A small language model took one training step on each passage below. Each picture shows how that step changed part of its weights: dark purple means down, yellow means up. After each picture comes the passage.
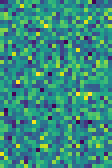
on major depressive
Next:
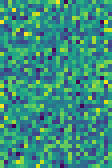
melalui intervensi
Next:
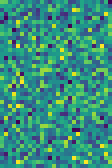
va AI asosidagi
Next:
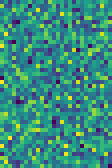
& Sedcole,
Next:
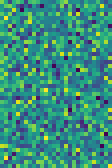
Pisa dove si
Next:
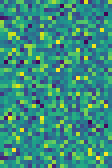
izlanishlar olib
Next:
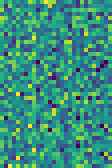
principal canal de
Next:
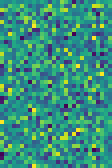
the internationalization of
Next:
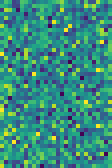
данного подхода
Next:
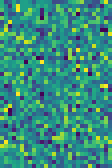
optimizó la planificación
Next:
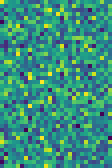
iyun kunlari
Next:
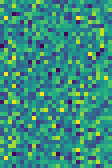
Na seção 4 nós
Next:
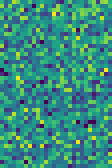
kirib borish,
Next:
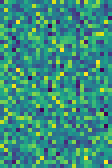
питань права
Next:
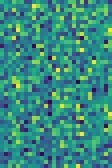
ter beschikking
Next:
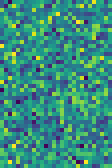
econômicas, social,
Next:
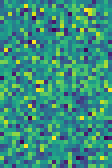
seria o processo de paz
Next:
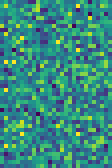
a Lei nº
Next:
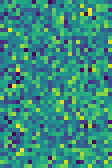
vista disso, a nossa
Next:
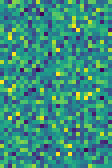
borish mumkin.
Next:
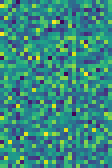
умови. Одним
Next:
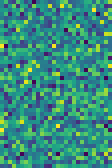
es más complejo la
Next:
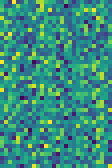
boshqarish qurollaridan
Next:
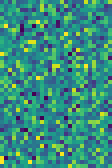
qilinayotgan muammo
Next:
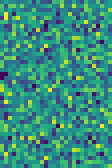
Application for University
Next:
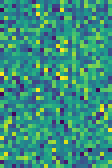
и стратегии
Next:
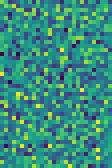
en el servicio educativo
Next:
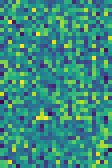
extremamente essencial
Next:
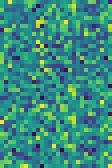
общения вплоть до
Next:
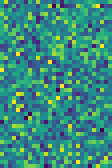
va Qo'qon
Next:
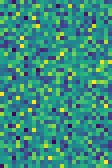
veig aquéll
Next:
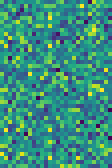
produzione dei
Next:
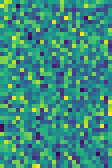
О. Зменшення
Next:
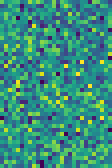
boshqa fanlar
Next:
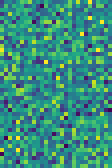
lo rural de nuestro
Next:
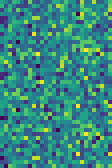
(LC) x x x
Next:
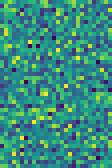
Operating Instructions
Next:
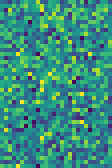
oshirish uchun,
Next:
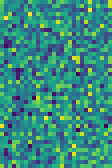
skuli vera: -
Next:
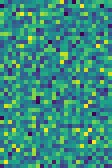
de conciencia en que se ve
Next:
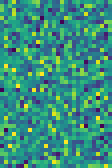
Соціальний тип
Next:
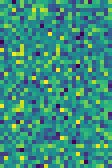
qualities of Russian
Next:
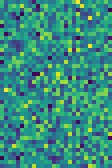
Kollege, der alle
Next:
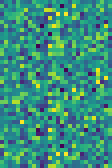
د. سالم بن
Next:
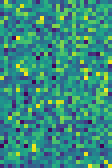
fa notare che la figura
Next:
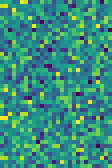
Kind. Und es hat
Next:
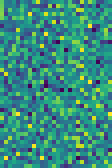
nos dias de hoje,
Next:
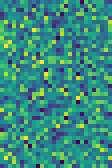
beberapa poin
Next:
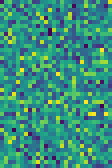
представлених в
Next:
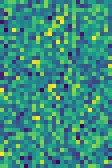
эти показатели
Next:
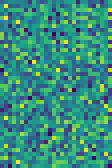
w położenie
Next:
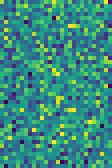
нередко приводит к
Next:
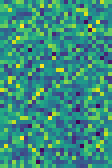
de behandeling van
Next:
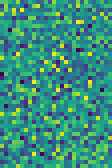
so'zlariga ham
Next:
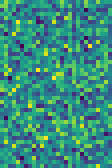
Хатамов А.
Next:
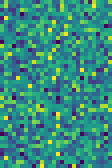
сортов была
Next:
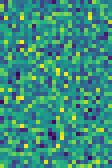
: Dynamique des
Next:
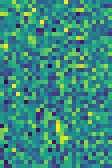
frecuente del personal
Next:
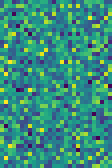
Quais as orientações
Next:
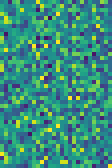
acompanhamento das
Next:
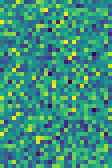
dá reumatismo y
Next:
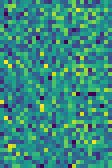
setor os resultados
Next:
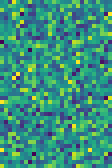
nutq madaniyatining
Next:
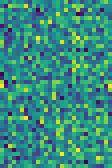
of involving children
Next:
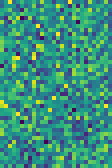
taxtasiga ilinadi.
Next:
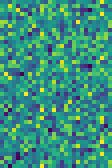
the study, it was
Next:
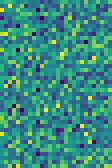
de movilidad como un
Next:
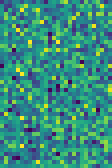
inclusivas, rompendo
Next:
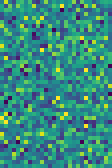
el estudiante posea un
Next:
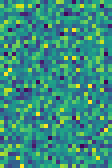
rango que contempla
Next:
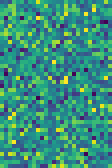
compusă din mai multe
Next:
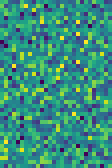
las mujeres ante la
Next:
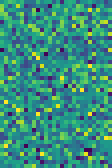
economia de energia.
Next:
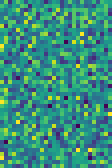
vencedor da
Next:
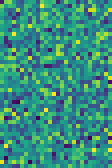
holatning bundan
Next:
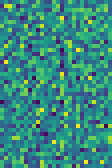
, учунчи
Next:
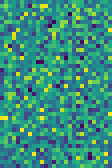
hermeneuta es
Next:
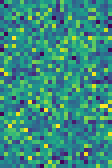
формированию и
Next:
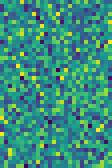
tashlanib uning
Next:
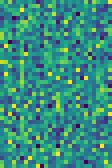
l'innovation en vue
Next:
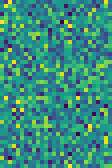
e facilmente aplicado na
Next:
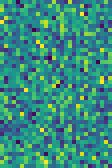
и программная
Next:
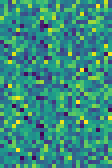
2° arriba y
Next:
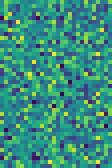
Ю., Яковенко
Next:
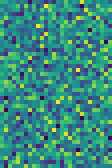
*Nije*, dat de
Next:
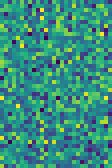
gender tengligi,
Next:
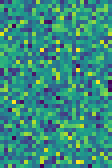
so verpufft. Hier
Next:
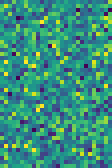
memanfaatkan potensi
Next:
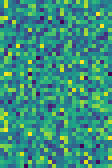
destrucción total de la
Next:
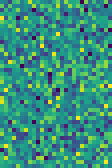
the disease is key to
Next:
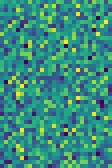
réduction du délai de
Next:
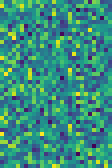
Nesa va uning
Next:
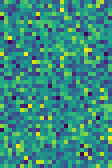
тысячах строк
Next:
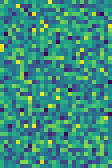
conductas suicidas
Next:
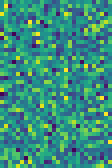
стекол на основе
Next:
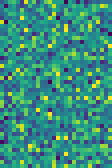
caso a Suprema
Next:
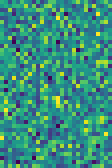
Grenzkanton war
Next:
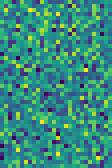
el Estado se fomentó
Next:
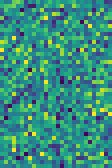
». Ainsi, Dans
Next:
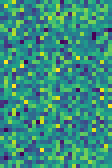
o'qituvchi va
